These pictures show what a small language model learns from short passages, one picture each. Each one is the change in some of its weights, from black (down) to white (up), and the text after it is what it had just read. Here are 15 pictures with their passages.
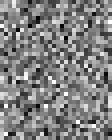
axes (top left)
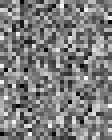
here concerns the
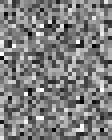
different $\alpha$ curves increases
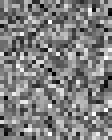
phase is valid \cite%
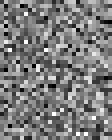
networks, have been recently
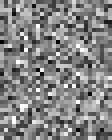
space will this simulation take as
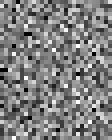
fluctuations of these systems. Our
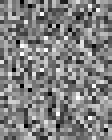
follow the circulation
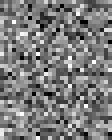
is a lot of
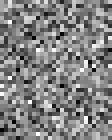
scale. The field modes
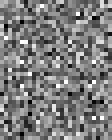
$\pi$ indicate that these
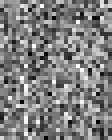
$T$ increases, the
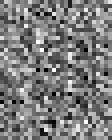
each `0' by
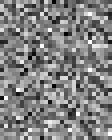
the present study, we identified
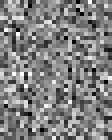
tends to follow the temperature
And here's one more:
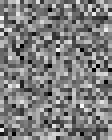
to the other through the
